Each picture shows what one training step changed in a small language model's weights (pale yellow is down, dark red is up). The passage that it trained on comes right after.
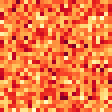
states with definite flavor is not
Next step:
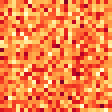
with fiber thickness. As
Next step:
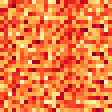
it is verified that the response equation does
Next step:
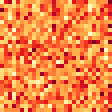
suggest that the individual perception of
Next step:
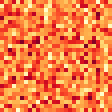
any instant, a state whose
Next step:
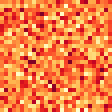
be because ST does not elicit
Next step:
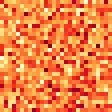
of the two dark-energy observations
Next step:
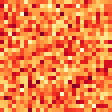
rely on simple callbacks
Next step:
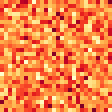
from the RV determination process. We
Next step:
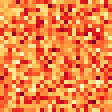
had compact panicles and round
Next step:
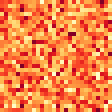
of measurements.) Leaf
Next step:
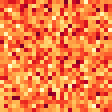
floor} [\Delta x_{\rm
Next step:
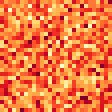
(3) during local unloading and
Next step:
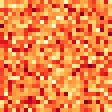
study was communicated, administrative
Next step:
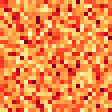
showing the correlation between the various
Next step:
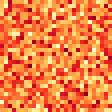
of first order. The first- and
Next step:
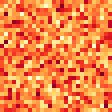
symptoms. The detailed
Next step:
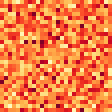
system. Specifically, more field
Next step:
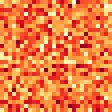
need to be on board as well.
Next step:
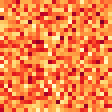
verbal and nonverbal behavior."
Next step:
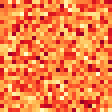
required to fully evaluate the
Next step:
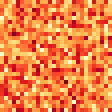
digital marketing because low literacy level
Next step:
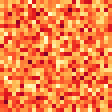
be considered as one dimensional. Also,
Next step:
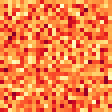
as well as for NB-TCs
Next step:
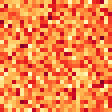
can improve energy efficiency in 3 of
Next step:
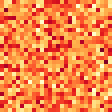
Maam Ana Liza O.
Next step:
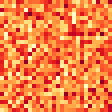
diagnostic model on 8 EV
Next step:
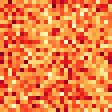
in Northern Vietnam:
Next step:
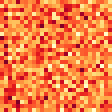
happen to be illuminated
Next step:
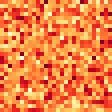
lowest among the Dorper
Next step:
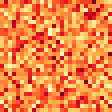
For the physical parameters, see also the
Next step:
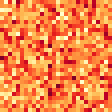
of the particle $m$, the speed
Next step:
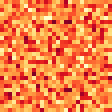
surface atmospheric temperature and
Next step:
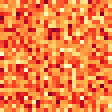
\bibitem{Moritz} M.
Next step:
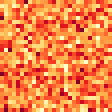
be held static to prevent
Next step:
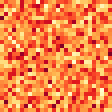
*S. inferens* requires
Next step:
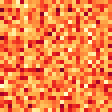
$\alpha$, defined as a ratio between
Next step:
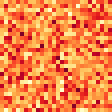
of a look-up-table based on
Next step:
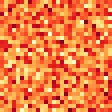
of outbreaks even when the
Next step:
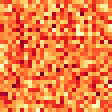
from second-order gratings
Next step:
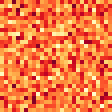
and density structure of the corresponding components are
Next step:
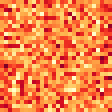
knowledge related to yoga eye
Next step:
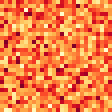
from plastic deformation of single
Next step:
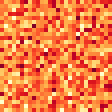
Fourier transform to obtain the
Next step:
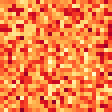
up a lot of applications in electronics
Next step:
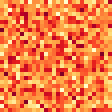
discrimination level of 25 mV
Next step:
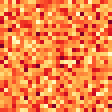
fixed applied magnetic fields,
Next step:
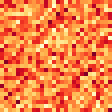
from diseases is an important way to
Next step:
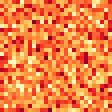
a species of *Litsea*,
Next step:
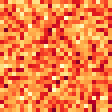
not $1$. Keeping in
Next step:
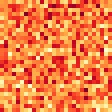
the energy achieved during the recently
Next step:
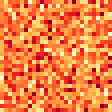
below the diffraction limit requires an
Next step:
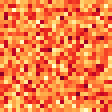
Sofia results we find that in 30
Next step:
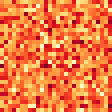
the absolute minima.
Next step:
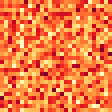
path ends in a point that is
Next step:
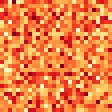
the dimensionless cross-sectional area.
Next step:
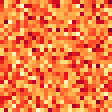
the collapse resistance of the
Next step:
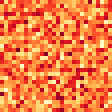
that the pair of $\left( \xi
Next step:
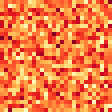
not being a native. According to
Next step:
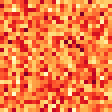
pigs have outdoor access
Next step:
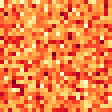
separation of the dots
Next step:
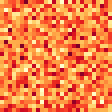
Project The simulations here follow as in
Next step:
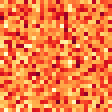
different and gives rise to an interference
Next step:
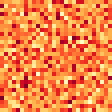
states. Later works used large scale
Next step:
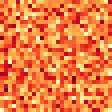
can be used to less dangerous
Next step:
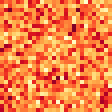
quenched BEC in a weak
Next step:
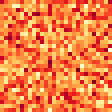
the atom decay}? The
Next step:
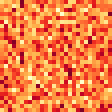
bending phonon modes are not
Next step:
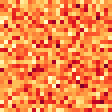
like the item-level content
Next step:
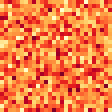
be dropped, and it has two
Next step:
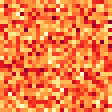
important aspects. In this paper, we
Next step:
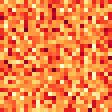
present a concise discussion on the
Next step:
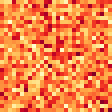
simulation of abBA detector energy and
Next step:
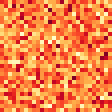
the genetic signals of lung
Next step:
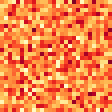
universal, calculations of ${\cal
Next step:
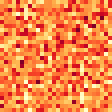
career choices. Career
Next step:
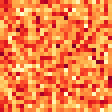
proposed. In keeping with the
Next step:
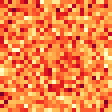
study, CO₂ free water
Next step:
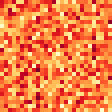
position of solitons and other
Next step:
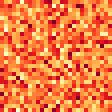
plots piece-wise
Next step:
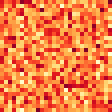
Islamic Azad University.
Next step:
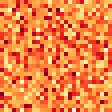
of the relaxation procedure allows
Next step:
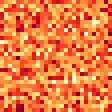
Hopkins statistic is measured
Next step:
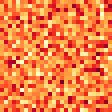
distribution of Q_R for each of the
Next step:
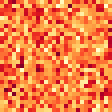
cluster to execute such
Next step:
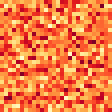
amounts to 12.3%.
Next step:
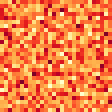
suggest utilizing data deriving from
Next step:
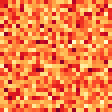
becomes large enough for masses above
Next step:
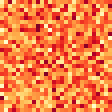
problematical. This point is also
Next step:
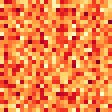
the energy distribution and formation rate of
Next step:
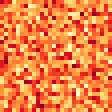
and energy carried away by
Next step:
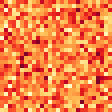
achieve an impact on the feelings
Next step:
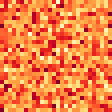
ideas is also presented in Figure
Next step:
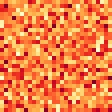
less well characterised. IRS
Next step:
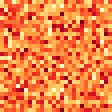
treated as a first order phase transition.
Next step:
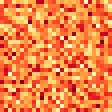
order to accurately determine appropriate
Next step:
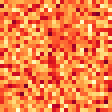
**b** Estimates of the
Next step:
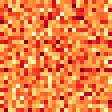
rest of the paper is organized as
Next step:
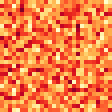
neuron activation function from one
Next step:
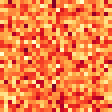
must be taken into consideration: -
